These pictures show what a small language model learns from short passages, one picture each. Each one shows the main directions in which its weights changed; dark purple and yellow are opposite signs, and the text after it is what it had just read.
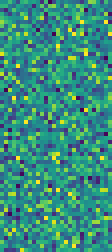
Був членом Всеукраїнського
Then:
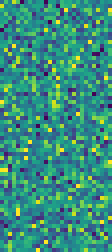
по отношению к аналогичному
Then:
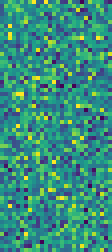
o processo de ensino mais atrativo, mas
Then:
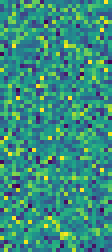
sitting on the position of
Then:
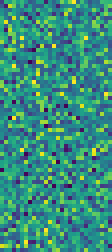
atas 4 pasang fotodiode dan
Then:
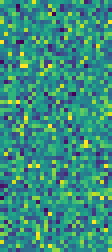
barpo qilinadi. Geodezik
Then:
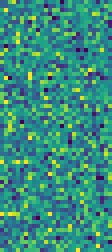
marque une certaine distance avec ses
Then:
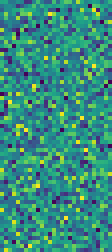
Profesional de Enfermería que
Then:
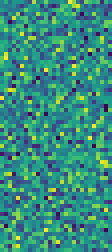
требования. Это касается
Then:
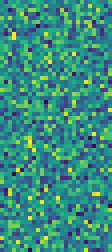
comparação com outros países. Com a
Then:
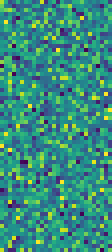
dasht va tog'oldi
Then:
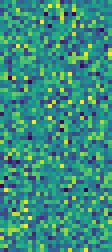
Realisierung werden alle
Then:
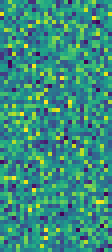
et al. acne in allergic
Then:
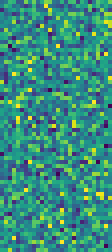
turli-tuman, hatto,
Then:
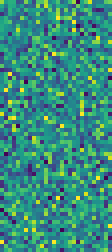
В них отражены общность,
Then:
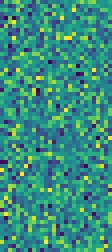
positive envers l'inclusion
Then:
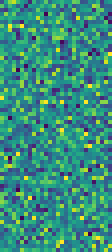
professor (O'zbekiston) Xusanov
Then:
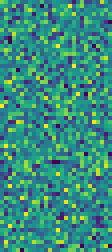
фазе гиперфункции и
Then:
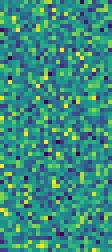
себе». З нашої точки
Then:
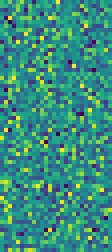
Співвідносити мовні
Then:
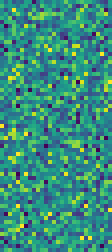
obrigatoriamente, deverá determinar
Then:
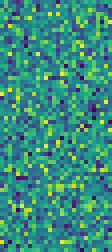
iscrizioni⁴³, generando
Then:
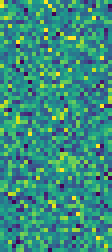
yetkazadi. Bular o'ziga
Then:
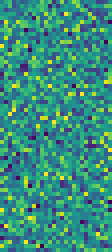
atroflicha o'rganishga
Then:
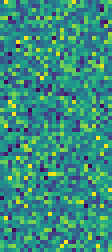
bazasini yaratadi. Shu bilan
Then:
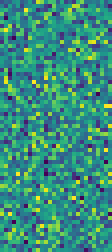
б в дужках представлені
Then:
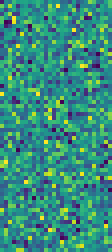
and Interdisciplinary Journal for
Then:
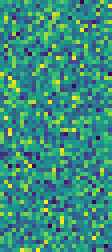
частотности упоминания имен
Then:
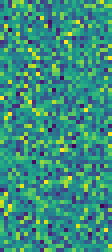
axborotlashgan jamiyatning
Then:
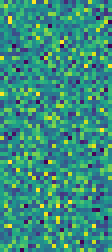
Disaster Vulnerability in
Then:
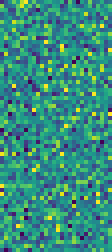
infección reciente. [58]
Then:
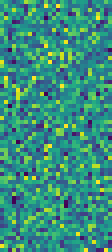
eng muhim tarkibiy qismi
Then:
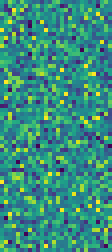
solish mexanizmini yaratish.
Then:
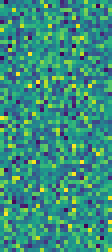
challenges in information literacy
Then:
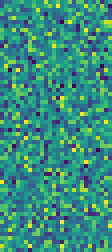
qiziqarli va mazmunli
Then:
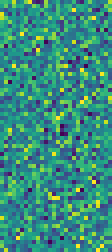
до наявних можливостей в
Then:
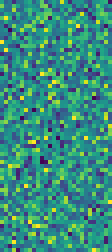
théorique existante pour comprendre les
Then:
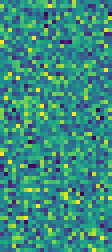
o'tkazish sxemasi. 1-
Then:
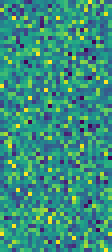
This borderline case
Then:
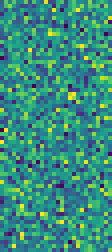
de 47 miniimplantes colocados
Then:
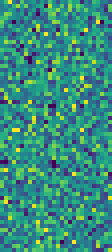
associado à carcinicultura na
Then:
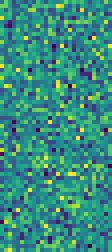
jurídica do MEI,
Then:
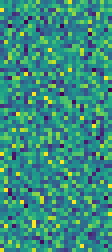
sua estrutura e transformá-la. No
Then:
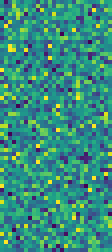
4% суточной потребности. При
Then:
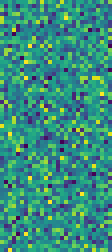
kitabəsi Mənbə
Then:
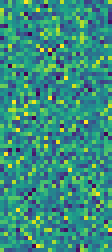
antibakterial ta’sirga
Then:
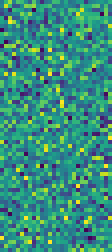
J, Nallasamy K.
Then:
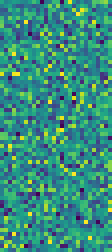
MIGNOLO, Walter
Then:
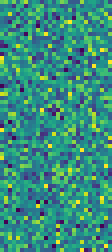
5. Устройство для контроля
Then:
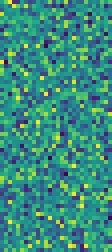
tadqiqotlar qatoriga quyidagilar
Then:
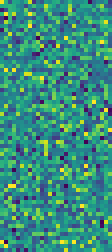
eine neue Strategie,
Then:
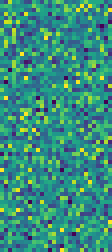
anak-anak Adam, Kami
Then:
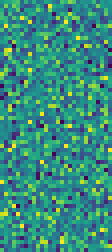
va uning mahsuldorligi
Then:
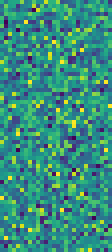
plásticos devem ser tratados como
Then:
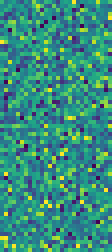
в Украине. Выполнено
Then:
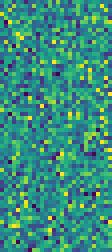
Xamidullo qizi Kalit
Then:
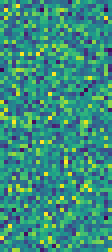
K, Matchonov S. Ona
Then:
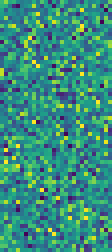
на работника может вызвать профессиональное
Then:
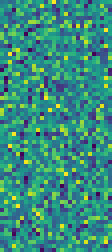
e com mais criatividade, objetivando
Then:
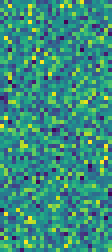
уезду, где на 100
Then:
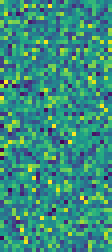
lintas alur laut kepulauan
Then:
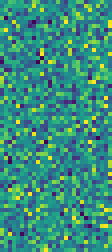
Copyright © Revista ft
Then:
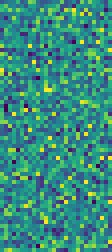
ainda permanecem desconhecida
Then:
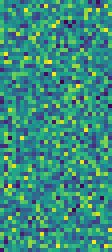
для фінансування національного фонду
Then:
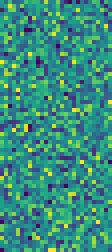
undagi har bir element haqida keng
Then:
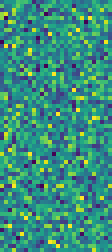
деятельность ЦПК направлена на
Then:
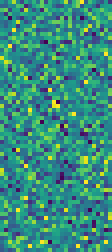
- шогирд тизимини
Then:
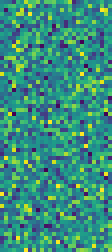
dire, oui, effectivement, sur
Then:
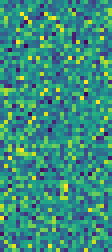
yüksek canavarotu
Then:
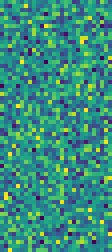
de percepción de competencia social en
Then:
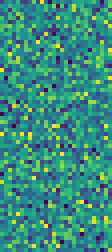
of the development of pancreatic
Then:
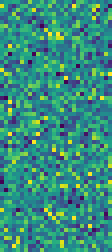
сингдириш орқали уларнинг
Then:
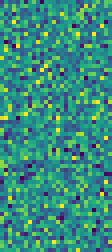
maydonlarini **avtomat
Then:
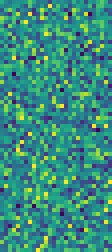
illness through acute
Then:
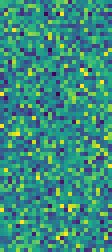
Davlianidze Ya.S.
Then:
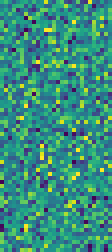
que é e não é ficção.
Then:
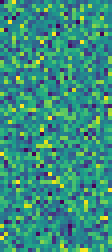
- Hlisnikovský D.
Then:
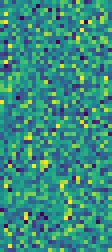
Голубовский П. Опыт
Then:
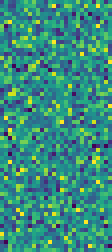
Мадина Қобулованинг
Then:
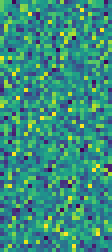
the cultivation of peas on
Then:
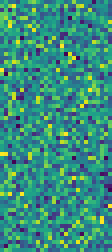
telah menjadi bagian integral dalam
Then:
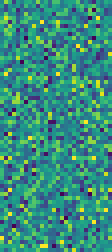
є результатом накопичених
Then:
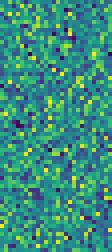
Não participativo Pouco participativo
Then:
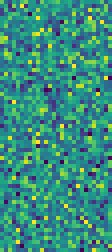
мукамаллигини баҳолаш
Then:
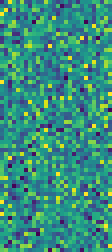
ijtimoiy-axloqiy xarakteri,
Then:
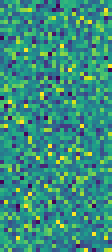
normaliter in jaarverslagen
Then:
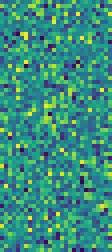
социальных объектах. Крупными
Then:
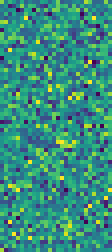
mais complexo, pois envolve
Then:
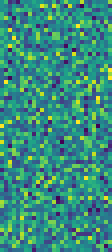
che si rifiutano di possedere la
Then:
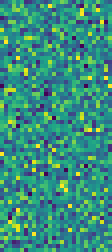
institutlari bilan o'zaro hamkorlik
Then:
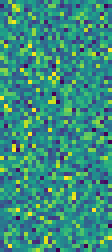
Patogen karamdan tashqari
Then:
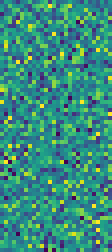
*Crex crex*. Брачные
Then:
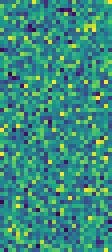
fatty systems biotechnological
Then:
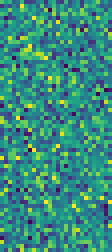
yordamida amalga oshiriladi.
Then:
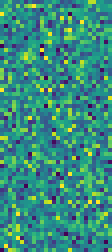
manusia itu sebagai di-
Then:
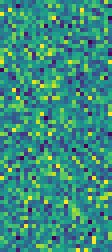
(Coord.). Direito
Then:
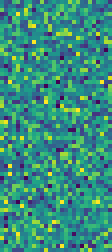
поняття *‘інформаційного
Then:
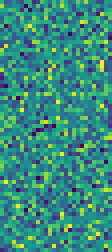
figury mesjańskie
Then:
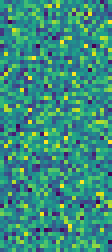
ishlash bo'yicha yetarli bilim
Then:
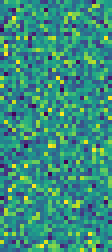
bu kunda oy eng yorqin
